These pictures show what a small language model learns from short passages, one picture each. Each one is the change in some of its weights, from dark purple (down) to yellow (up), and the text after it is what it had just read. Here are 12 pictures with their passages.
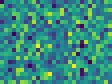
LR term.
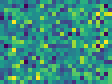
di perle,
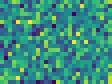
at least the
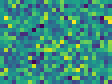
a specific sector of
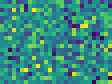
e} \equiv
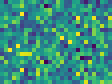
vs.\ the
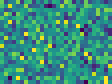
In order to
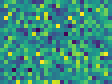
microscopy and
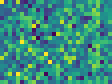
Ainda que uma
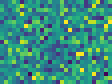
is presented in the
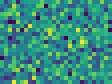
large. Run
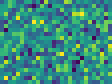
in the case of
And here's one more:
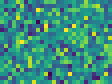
from Motion
